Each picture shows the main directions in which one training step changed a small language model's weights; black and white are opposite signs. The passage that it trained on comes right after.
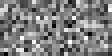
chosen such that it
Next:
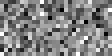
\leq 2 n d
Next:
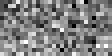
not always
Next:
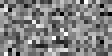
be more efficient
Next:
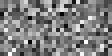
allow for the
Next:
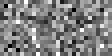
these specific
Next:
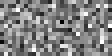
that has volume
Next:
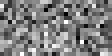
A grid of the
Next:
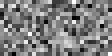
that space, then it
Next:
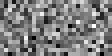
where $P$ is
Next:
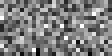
the following conditions must
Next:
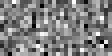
$\rho$ and
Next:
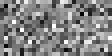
connectivity as
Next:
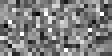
figure, with using
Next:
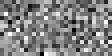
the ends of
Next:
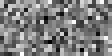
0$} should
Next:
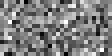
processes for the model
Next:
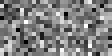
of indices of
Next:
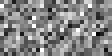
\item for $ n
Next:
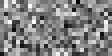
coverings are
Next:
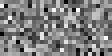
POD basis functions
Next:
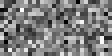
of each firm
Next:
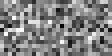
ce qui
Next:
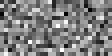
the sufficient
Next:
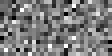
on a locally
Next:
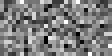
A minimal
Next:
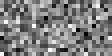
edge $e\in
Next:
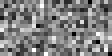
$R$ as in
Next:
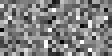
Here the constant
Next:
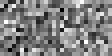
continue until
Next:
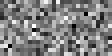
we apply the method
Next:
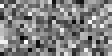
the Methods
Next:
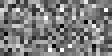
may be \[
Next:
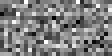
sequence strongly in
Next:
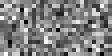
of $G$
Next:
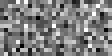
this situation.
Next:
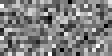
M. Soares
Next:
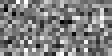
solves the differential
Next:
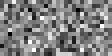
If one of these conditions
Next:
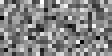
$q \geq
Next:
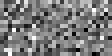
nodes are not
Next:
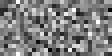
called cofinally
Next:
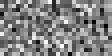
that they can be
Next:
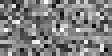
is the noise
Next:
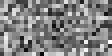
than that of the
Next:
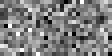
show that this is not
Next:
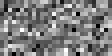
no gap nor
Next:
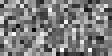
\in \omega$
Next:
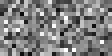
some similarities with some
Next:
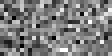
to $S$, with
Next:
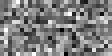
expansions for
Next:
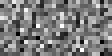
$ is a section of
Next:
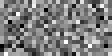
X \times X
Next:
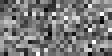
a unique one,
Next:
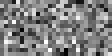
discrete variational
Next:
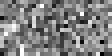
$\ogoth$, of
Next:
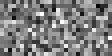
as usual,
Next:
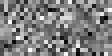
\\ Designs
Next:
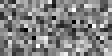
the Green functions
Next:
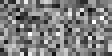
design has been
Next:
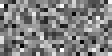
We may identify
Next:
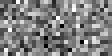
an approximation of the
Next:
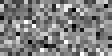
and infinity
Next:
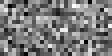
respect to critical
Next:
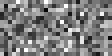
errors of the second
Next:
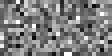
holds, it follows that
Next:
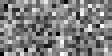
use of low
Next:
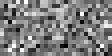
solutions of the system%
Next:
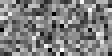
extend them into
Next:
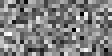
defined means of
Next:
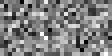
words of length
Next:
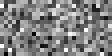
R package
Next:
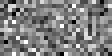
is constant shows first
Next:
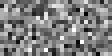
concept of
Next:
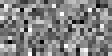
of projections in
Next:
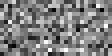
For this system the large
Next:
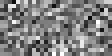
maps is introduced.
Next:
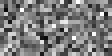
finest locally
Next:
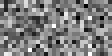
also listing all
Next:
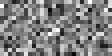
\int \nm
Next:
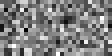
defines the notions
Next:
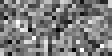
unwind the
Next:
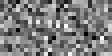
that: (i)
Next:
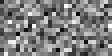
contrast, the
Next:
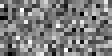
of existence of solutions
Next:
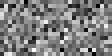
space cannot be
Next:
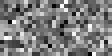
code) for
